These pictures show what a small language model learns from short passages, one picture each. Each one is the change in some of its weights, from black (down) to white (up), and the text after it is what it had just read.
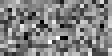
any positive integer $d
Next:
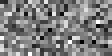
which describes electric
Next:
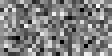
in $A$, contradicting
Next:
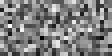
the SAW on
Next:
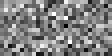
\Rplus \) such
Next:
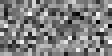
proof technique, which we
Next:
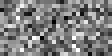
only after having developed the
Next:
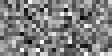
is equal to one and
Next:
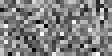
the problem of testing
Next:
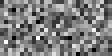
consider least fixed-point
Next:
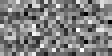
, the projection on the
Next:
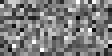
order to prove Theorem
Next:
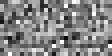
the existence of the critical
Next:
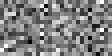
momentum and energy,
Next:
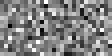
is one for which the
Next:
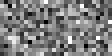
on noncompact complex manifolds
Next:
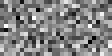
\subseteq Q$ as
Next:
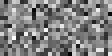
inequality with a bounding
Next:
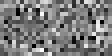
of strict hyperbolicity
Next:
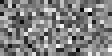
is not a constant,
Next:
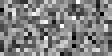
the sum. By the
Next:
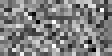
performance of a sampled
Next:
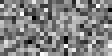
network and defined its Riemann
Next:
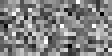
direct computations. The remaining
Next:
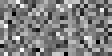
orbits has also an important
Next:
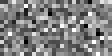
we think that the
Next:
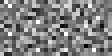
had height half this
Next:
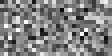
here that the hypotheses of
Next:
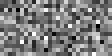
travailler avec
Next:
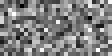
satisfied.} (iii)
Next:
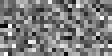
{\it reduced rank}
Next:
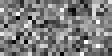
don't assume symmetry for
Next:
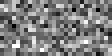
prove (iii) by
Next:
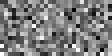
$q$-positive line
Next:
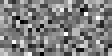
assume conditional independence
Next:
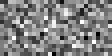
an inequality for the essential
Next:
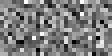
\cdots, \vec
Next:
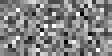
Newton method is local and
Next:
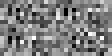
parmi les plus
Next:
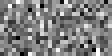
compact subgroup of the
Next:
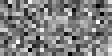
is a Brownian motion in
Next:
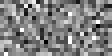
constraints. Its study goes
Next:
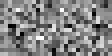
\lambda_k \|
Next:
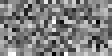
all balls $B$
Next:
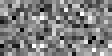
G\subseteq G$
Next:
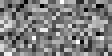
ceilings whenever this
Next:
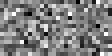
regular uncountable cardinal and
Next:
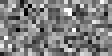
set $A.$ Note
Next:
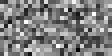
for the event that there
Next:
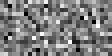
is, an embedding of
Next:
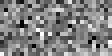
a pattern $p$
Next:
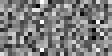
prior density in question may
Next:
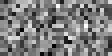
new approach to prove Theorem
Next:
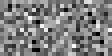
arrows of
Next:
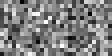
of $H$. Suppose
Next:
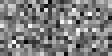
electric current relative to
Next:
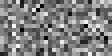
and that these automorphism groups
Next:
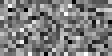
complexes that do not depend
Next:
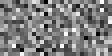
actions on the circle}
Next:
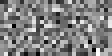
a solution of the problem
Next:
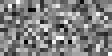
which the two treatments
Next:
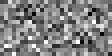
type $I$
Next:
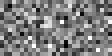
objects are triples
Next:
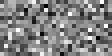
positions while the
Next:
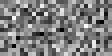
allocation as well as
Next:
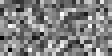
and (4) of
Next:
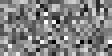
the type-II
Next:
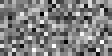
proof still uses a projection
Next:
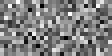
quantum matrix pair of the
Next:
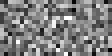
an approximation of ${\bf
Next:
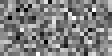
odd entry otherwise.
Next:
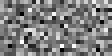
left mosaic in
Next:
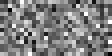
levitation to
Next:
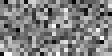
with good rate functions.\\
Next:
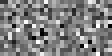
that the boundary of
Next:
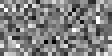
proves the claim.\\
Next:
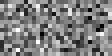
downscale the input,
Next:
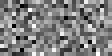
is not a root of
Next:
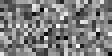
ensured, for
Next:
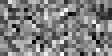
$X$ is
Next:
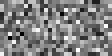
the velocity equations, we
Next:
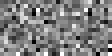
1-parameter stable
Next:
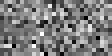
$ \Lambda \in
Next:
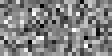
If the electromagnetic
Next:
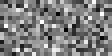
a classic result in
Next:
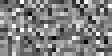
up to and including
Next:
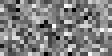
show that $ d
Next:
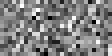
determine whether a given
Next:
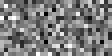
higher dimensional varieties.
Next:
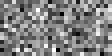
a sharp needle
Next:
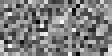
of many coefficients, which
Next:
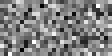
and only if all the
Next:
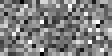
lemma now completes the proof
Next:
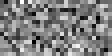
to $\varsigma$ over
